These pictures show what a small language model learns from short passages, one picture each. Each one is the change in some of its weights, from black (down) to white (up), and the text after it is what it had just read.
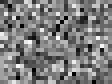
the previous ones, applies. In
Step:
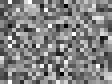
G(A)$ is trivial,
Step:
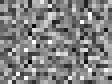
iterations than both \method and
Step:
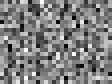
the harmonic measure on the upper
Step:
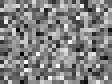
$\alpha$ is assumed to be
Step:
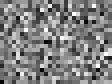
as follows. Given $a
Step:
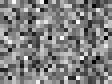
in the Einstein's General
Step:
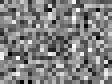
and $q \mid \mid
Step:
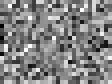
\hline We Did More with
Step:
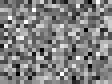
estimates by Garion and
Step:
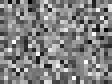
$\delta_{B}$ we get
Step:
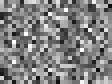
(b) For any $\gamma
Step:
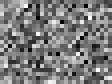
all affected variables. By using
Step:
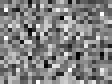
relation in $J$ consists of
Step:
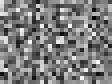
behavioral interpretations of general
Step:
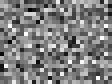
\textbf{Characterization of
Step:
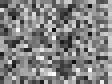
\begin{itemize} \item
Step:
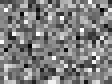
on the estimation accuracy. This is
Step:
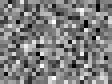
which introduce a relatively small error in
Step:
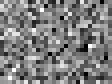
get $H$ is unbounded.
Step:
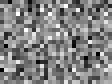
it satisfies $\Delta f =
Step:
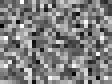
``Optimal,'' which
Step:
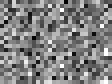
e.g., for $G
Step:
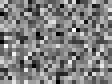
denote the associated graded algebra of
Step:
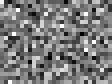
literature to overcome this problem.
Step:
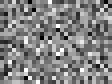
at a random time $\tau$.
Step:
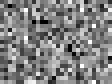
a $C^2$ subset
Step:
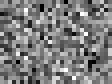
result, a longstanding conjecture
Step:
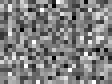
does not map $Y$ onto
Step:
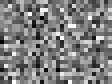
range of values of the parameter
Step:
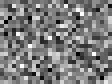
a complex torus. Namely, if
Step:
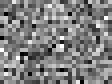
\maketitle \section{Introduction and
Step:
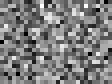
respectively. Gong and Xu
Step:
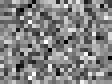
$100$ MPC problem
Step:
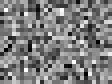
of the control. We adopt
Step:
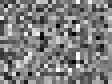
action, which is invariant under certain
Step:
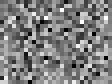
to show that in this interval there
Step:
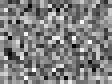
and since the only trajectories with critical
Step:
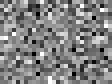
the penalty and augmented
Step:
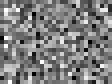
Chapter 15 of Olver et
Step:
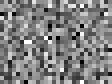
random variable, is distributed as
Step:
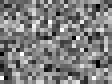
with a hole which has
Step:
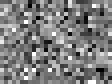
in both benchmarks. At
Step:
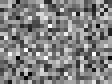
of the point $ x $ in
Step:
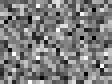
closed subgroup. Thus, the
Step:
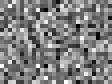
$ consists of a single $
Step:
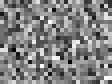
$W = \delta^u
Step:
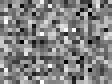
Road and Huanglong
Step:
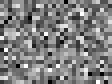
a mixed domain is investigated.
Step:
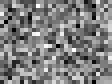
the desired properties. \qed
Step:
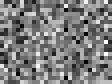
Controller for Ramp
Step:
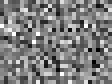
normal vector field of $M$.
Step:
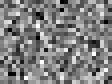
Using (\ref{equation10})
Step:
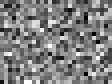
25 nodes. \eoexample
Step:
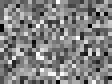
\end{theo} Let us
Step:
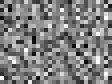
and centered (bottom) scheme,
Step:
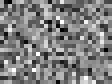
that (\ref{Ma2})
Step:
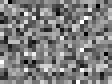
give a brief summary along with
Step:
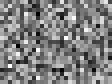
that the initial block does not end
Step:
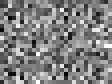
\end{equation} on
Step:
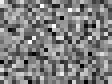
dt \] and showed that%
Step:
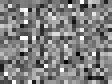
an open subset $U$ of
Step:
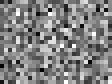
hyperbolic, it follows that the fundamental
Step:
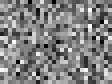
rotor is the union of 8
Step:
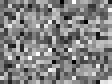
matrix \begin{equation}
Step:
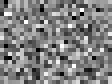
we won't need this result
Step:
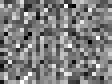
what happens with our degenerate hypersurface
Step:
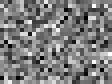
starting points. It is clear on
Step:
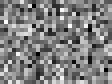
following Theorem 2.9 of that
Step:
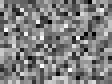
following way: $\nu$ defines
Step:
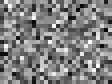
parity of \( n \) is
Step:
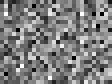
the right-hand-side has
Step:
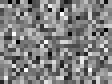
$\real^2$, we find
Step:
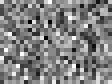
In this section we prove that this
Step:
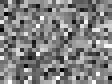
\end{align*} For
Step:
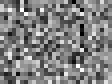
does not have fixed components, but
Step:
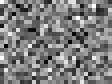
+ V$, where $\dim V
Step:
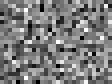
systems which appears to cover a wide
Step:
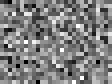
truncated variation techniques we obtain an
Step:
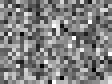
clear that this functor is fully
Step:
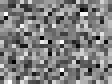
will briefly review earlier techniques but
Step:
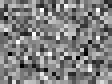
h)$ be the set of ordered
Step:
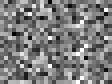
produce model selection procedures with
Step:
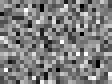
will formulate a generalization of
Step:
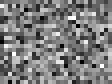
qualitative study of their solutions
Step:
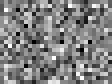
is in normal form. This means
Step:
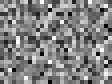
and the other one is as
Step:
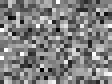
\end{equation*} Now let
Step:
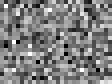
$E$. We finally recall from
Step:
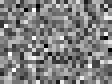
$A$ and denoted by
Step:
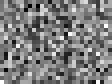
are involved at each stage, and
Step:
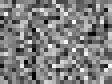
It is tempting to try
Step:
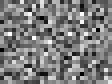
set was designed to identify what type
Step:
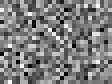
number defined by R.-O.
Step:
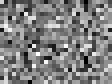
left by $\ell$} if there
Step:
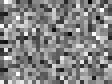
elliptic singular vector is part of the
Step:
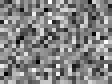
For VdP it reads
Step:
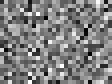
(A) and model capacity and
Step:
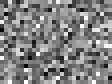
\end{align*} The
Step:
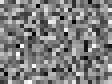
_{B}$.\smallskip $\bullet
